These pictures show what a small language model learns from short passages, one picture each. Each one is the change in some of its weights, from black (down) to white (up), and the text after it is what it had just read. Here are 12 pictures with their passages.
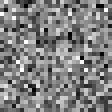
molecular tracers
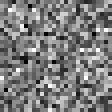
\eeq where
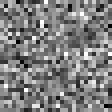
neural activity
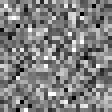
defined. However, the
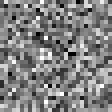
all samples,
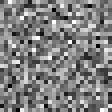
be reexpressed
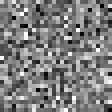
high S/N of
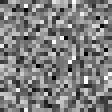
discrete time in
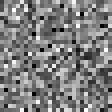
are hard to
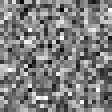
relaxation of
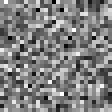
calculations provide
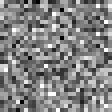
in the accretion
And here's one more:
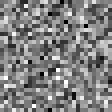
a single parameter, which
